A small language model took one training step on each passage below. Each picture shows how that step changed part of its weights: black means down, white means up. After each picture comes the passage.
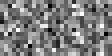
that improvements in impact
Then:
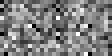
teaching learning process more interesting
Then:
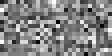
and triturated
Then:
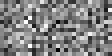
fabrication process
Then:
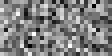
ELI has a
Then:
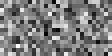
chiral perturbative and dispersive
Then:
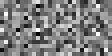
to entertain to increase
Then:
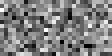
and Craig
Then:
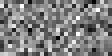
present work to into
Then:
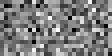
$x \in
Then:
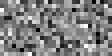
into consideration.) Einstein
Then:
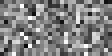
properly use the
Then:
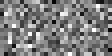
it also measures the results
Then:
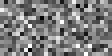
the organization which has common
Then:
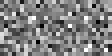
are not connected to the
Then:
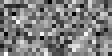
that in order to minimize
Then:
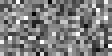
paste occurred
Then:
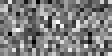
on the plants?
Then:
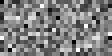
a value different from all
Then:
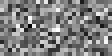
the market and which were
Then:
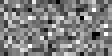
come from events like the
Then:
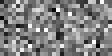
found that these were not
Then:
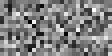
the excess of material or
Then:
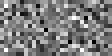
best function which represents the
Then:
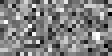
in the interaction picture in
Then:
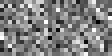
where a local equilibrium
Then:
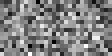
Given the private nature
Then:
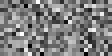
a referral centre
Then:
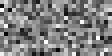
of n . The generating
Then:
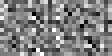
en adolescentes
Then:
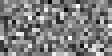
have been raised,
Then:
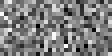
of hyperons after a
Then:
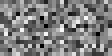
the characteristics of each
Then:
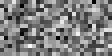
exhibited post spinal
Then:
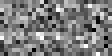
as a function of the
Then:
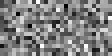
of pupils are
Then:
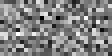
tensile test
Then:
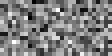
suggesting it may be a
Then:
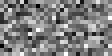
- High income & &
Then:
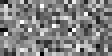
in poultry to
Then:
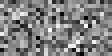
CCPM CPLM
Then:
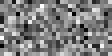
free from any threat to
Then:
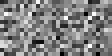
school atmosphere is not a
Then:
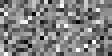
impressions was 2
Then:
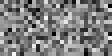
influences corporate
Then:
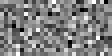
were selected. The next
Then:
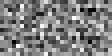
salient solutions. The
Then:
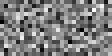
not drop out, with
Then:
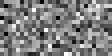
introduced by embedding it
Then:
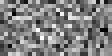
should be addressed with the
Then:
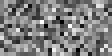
when numeric values are
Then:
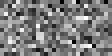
either the pebble
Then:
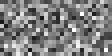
the ability to influence the
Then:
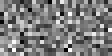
a 'energy'
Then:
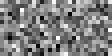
associated with obesity
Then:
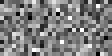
contributing to broader
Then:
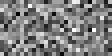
the intervention of the
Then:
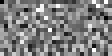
$\alpha$ evolution from
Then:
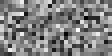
Cho et al.
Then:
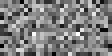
tested by numerically computing the
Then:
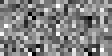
class of efficient THz
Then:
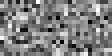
with the DMC
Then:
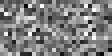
minimize the deviation of the
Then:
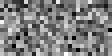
Abstract Ever increasing
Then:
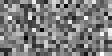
wearable fall
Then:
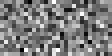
variable. According to accessible
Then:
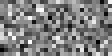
conducting the study.
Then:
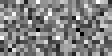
a near-RT
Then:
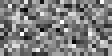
so we can get larger
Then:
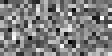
play a crucial role in
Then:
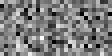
2. How does the
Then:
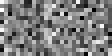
of policy and creative
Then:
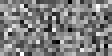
results in the loss of
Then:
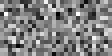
included flash flooding
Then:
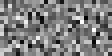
Cooper pair wave function
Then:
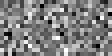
in such cases. The
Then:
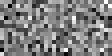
of large-scale
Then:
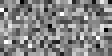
Since the algorithm works in
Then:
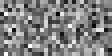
libraries changes over
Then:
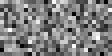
included in the study.
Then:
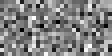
is not designed to give
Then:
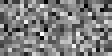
the theoretical range for
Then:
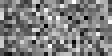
to Stalin
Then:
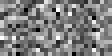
found based on an
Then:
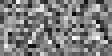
similar to that in the
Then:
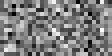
reported in wheat
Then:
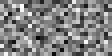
way to achieve that goal
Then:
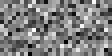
the lived experiences of
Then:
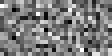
laser wakefield
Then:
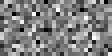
were considered for the purpose
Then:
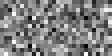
of Bihar Paper
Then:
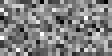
briefly described, along
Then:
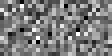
been calculated for every 1
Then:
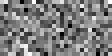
formed. Now we shall
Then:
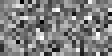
leading to the explosion
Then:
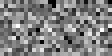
under microscopic examination
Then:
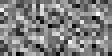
The project is an
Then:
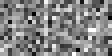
can evaluate spent fuel
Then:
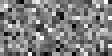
is performed prior to any
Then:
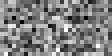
UK Data Service This
